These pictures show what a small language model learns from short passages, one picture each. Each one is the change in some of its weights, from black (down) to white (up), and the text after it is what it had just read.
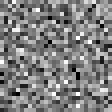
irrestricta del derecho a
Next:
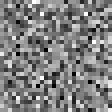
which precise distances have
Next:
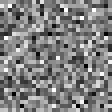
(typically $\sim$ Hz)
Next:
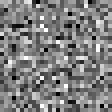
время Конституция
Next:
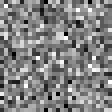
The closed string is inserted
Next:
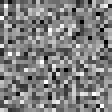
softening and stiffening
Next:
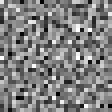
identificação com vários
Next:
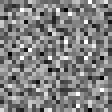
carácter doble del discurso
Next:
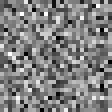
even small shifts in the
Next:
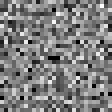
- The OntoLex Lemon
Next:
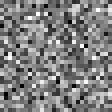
at Fig.~\ref{fig:CS}
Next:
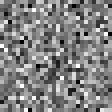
\mev$, the energy loss is
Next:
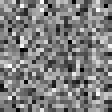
the SCTP when the channel
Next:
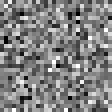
type of platforms of the
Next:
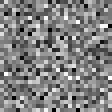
ou d'adjonction à
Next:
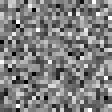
Boane are in a risky
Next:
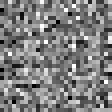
to 100 GeV, which gives
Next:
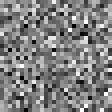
square fiber, then it is
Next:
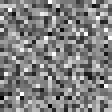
greatly enhanced. In
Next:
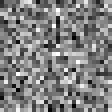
by the agricultural
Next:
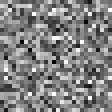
qilinadi va AQSH
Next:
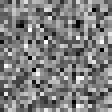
have negative impacts on
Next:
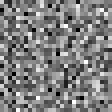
Along with those, for all the
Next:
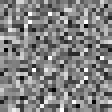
las posibles funcionalidades
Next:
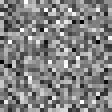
de taxes municipales de
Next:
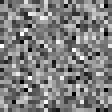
или применить то,
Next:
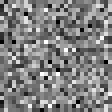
studies related to stochastic
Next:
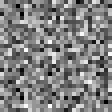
a singularity for initial conditions
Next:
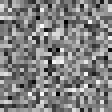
boladagi yuqori
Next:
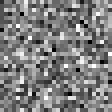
Katja Dammann:
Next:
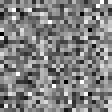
являются средством
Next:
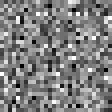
For each superstatistical case,
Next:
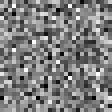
and trained individually.
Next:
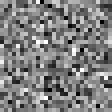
When compared to the Penalized
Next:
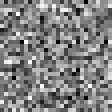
University Bryansk,
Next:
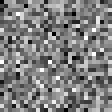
partikular sa kamay,
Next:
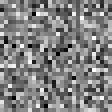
distributed plasma. We have also
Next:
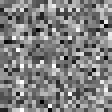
индикатор проверки
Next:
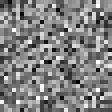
drug trafficking by the
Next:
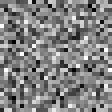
steam distillation of
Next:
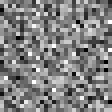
discussed in the main text was
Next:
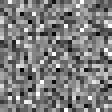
NA & NA & NA &
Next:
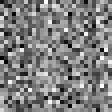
беради. Имконияти
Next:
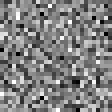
actuando como facilitador
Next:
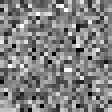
the scaling behavior of the
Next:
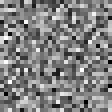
a range of nine orders of
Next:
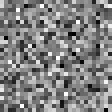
politique monétaire**
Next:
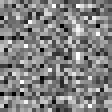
بن أحمد
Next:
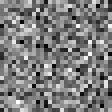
наводить основні
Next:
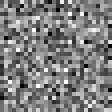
a beber a água de
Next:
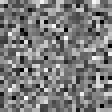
politizar profundamente a discussão
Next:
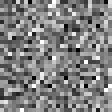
limitation in many aspects.
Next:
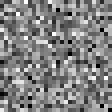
equilibrium solutions that were
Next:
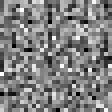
= -0.1$. The simulations of
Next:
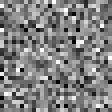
the average field. In fact, it
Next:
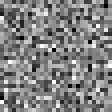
Moreover, according to our
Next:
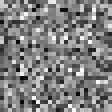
the diagram of state for a
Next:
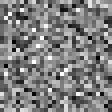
aunque muy poco
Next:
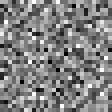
motivos geométricos
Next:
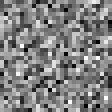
القرن. 📌
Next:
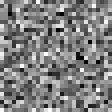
circular economy concept
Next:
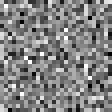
slip boundary conditions then leads
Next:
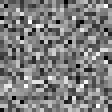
\emph{Phys. Rev.}
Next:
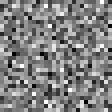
species distributions under the medians of
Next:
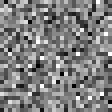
km, so the contamination from
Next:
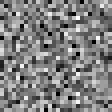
Court acquitted all the
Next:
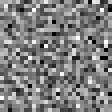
hombre y la divinidad
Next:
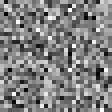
но и служат
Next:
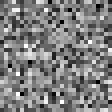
discursiva***, de
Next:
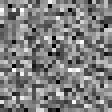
тон бўйича
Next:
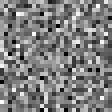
ҳам нон” деб
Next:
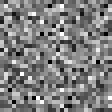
condensate. The trajectory
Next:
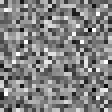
qadimgi tarixini
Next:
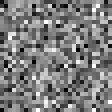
(fot. S. Beuch)
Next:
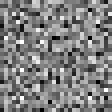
en la producción de grano con una
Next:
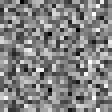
– average output temperature at
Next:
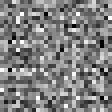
yotadi. - 2)
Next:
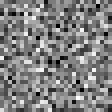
parabolic moment distribution along the
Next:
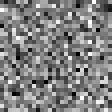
ceda à elaboração
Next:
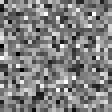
work so well at values of $m_\pi
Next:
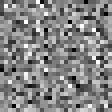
drivers employed different crash
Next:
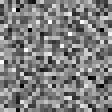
manera colectiva la realidad
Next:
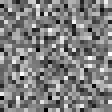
The defect chemistry of
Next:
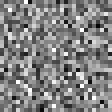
mechanical pulling transition.
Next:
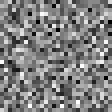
final, que o conhecimento
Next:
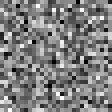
terapêutica intensiva
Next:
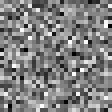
{\em IEEE Transactions
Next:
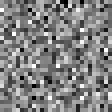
and hence our strategy is
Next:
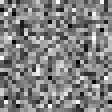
requirements), i.e., the
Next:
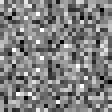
to $\pi$. These values are
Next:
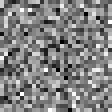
measures to proceed with
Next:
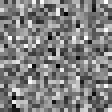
other modes $\chi _{l}$ with
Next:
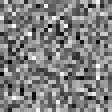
as those with a dynamic Ajax
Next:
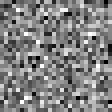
general Lagrangian consistent with
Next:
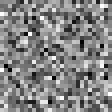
и нормативные
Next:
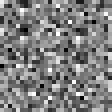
de poder e, diferentes
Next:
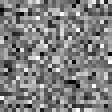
asistían a cumplir con
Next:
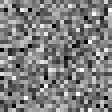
is using the LANSCE
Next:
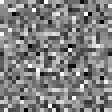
dealt with later. The
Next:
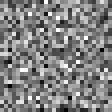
$h$ being the channel
